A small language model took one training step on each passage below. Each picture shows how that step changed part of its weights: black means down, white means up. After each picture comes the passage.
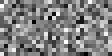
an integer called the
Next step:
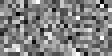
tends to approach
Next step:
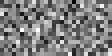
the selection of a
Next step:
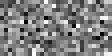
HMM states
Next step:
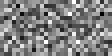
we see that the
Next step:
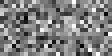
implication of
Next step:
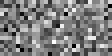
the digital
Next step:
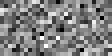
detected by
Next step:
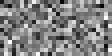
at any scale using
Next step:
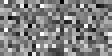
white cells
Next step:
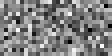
that aims to
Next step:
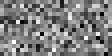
ideal and right
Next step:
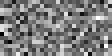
assignment is in
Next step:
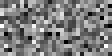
occurs in
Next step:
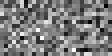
in low- to
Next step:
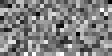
high growth
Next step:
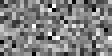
for all j $$
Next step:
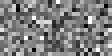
isomorphic to
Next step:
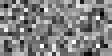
On the other
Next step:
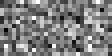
moduli space
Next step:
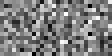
= \infty$. For
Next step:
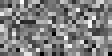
parts, it is
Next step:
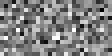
Observed by
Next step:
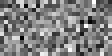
this in turn
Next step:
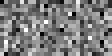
and validating
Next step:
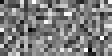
to $h$. If
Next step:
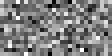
Denote by
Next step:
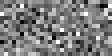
important aspect of this
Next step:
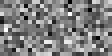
calculate the
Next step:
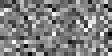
each of the feature
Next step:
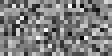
schemes to
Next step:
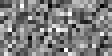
called {\em cut
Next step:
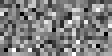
the Fourier
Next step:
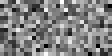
As we now show,
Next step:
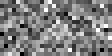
Let $V$ be
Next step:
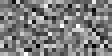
Proceedings of
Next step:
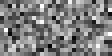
problem which is called the
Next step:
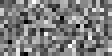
a conservative form
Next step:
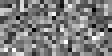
desorption studies
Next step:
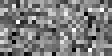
currents into the
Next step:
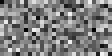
call this the
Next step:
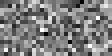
surface coil
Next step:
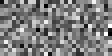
and entities
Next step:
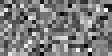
satisfy \[
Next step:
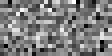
$\Delta x$,
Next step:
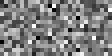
for some reduced
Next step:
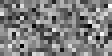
problems of function
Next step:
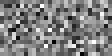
associated with functional
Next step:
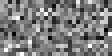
to declare.
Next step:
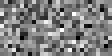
infinite dimensional
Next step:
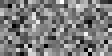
with CO₂
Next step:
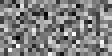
precompact and
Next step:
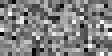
Basin Water
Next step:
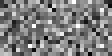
for Knowledge*
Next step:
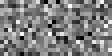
indicates too
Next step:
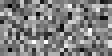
between the four time
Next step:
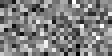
Department of
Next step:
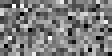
equal to $c
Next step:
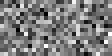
preparation of this
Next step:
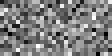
very crucial
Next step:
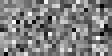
\Proof We
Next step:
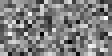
\dd$. We get
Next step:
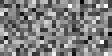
the development of a
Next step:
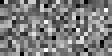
and $B$
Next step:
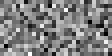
of generality we may
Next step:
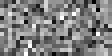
A 3-D finite
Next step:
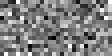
WHO –
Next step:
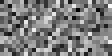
at street
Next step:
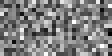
the objectives,
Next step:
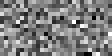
features of
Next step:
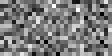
By keeping
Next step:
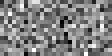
x at the singular
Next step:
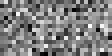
$g$ on
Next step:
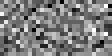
there exist several
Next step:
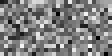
bases² have
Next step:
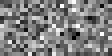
topology and induces
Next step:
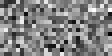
Cohen MS
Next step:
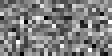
K_i$ are
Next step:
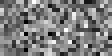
a left module for
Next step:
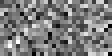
the theoretical
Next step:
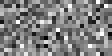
quantified and
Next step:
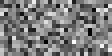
the continuous variable
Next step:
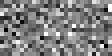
easy and can be
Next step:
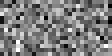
proposed design. To
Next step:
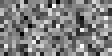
of mixed
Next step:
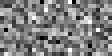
4 Data for
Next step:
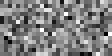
value of .000 in
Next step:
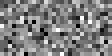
June). The
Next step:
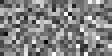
sharp reduction
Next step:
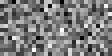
We will also need to
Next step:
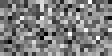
systemic disease
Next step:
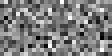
$C$, since each
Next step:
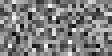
permits to prove
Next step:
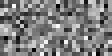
potential energy, is given
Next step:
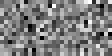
of the symmetric
